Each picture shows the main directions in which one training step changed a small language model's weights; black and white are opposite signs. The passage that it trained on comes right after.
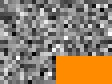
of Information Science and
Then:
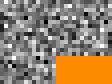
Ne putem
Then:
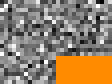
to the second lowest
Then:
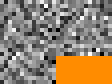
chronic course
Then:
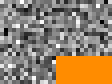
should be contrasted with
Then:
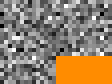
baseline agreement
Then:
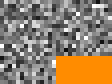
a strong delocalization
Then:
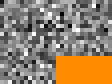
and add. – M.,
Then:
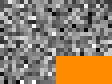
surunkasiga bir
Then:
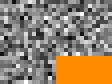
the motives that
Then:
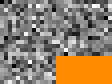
Performing the change of
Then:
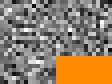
experiments show that they are more
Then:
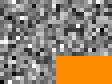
In this scheme, the
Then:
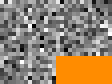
chemical potential.
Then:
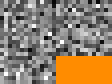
this section, we investigate
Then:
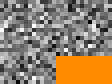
se hace referencia a
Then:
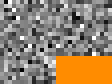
farzandining ishiga
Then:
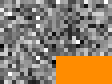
known limitations (field
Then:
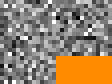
the development of carbon
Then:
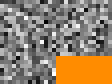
the explicit expression of
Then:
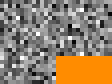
on network coding can
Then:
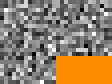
akta-akta yang
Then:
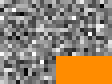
recent studies suggested that
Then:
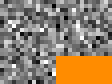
found in different types of
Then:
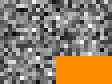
el 75% de los
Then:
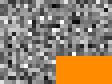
so unterhaltend
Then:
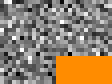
wijst hij op
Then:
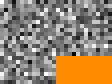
é crucial para
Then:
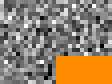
and $\gamma$-background
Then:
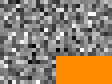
ou tecidos de uma
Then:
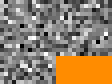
one or many quantized
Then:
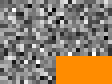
technique \bigskip
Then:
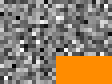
even underrepresented
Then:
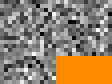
column of that matrix and
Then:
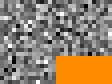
iqtisodiyotda barcha
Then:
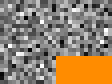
davrda Sharq
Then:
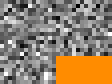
side, we obtain
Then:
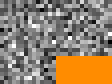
mismo Batallón
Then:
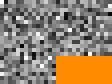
^{ème} et
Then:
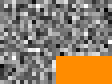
\Delta_d$. This
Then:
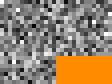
QSO spectra at
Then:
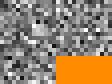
August 13 and in
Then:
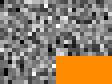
H polarized photons at
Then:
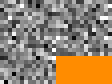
obtained by various choices of
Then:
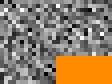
die Berater- und
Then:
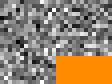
imkoniyatlari bilan
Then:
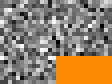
present our approach to solving
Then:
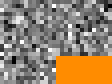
two electron bands at
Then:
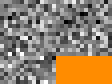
the best fit model with
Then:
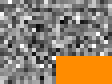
conservative matching radius
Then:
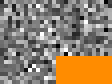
showing the residua
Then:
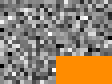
instant communication
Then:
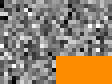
ADNI dataset.}
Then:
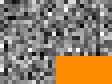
баҳор ва
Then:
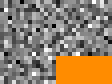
GDH sum rule
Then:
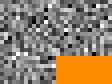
of $\beta$. Here
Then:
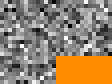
quantum Hall plateaus
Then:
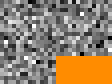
\end{equation} and
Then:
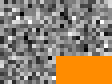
o'ziga xos
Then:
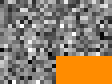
a sitios de
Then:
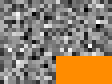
or noise-added
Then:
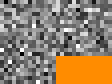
ikke bare
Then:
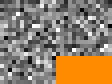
lasted for about 20
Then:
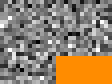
changes in the direction
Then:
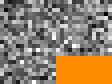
времени был
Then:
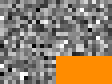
J. Suppl.}
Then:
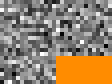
performed with respect to the
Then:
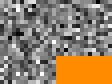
an increase of the effective
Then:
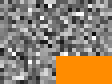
assumed that all the
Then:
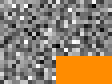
known that the interacting
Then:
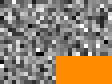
per round trip and
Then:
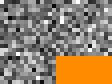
кунда ички
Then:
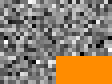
\end{equation} where
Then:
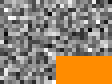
порядок о
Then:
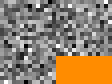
of the Hubbard
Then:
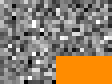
collision events for
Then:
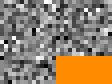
we fit data with the parameter
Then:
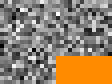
the displacement between
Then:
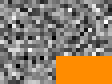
the technique described in the
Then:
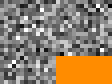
effect in the film.
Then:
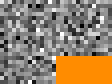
and beamforming),
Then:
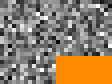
different numbers of
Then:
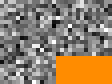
verilerinin bir
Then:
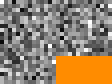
article [2] a
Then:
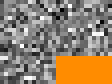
same time, ESA
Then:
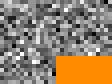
is still the solution of the
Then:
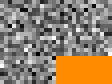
the line strength through the
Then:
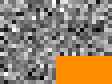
приспособления к
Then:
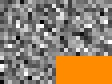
It is therefore advisable
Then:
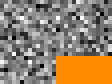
has been extended to all
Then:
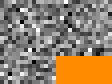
a dataset can be estimated
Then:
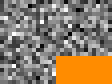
in the absence of
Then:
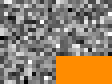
\sum_s \int
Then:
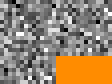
$T_c$, there
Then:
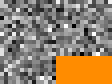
et al. compared the
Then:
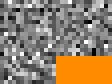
\( W \times L
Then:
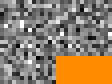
tarkibi va
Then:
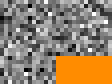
indirect excitons
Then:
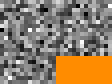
Consumidor às
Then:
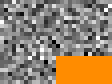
smaller subcodes.
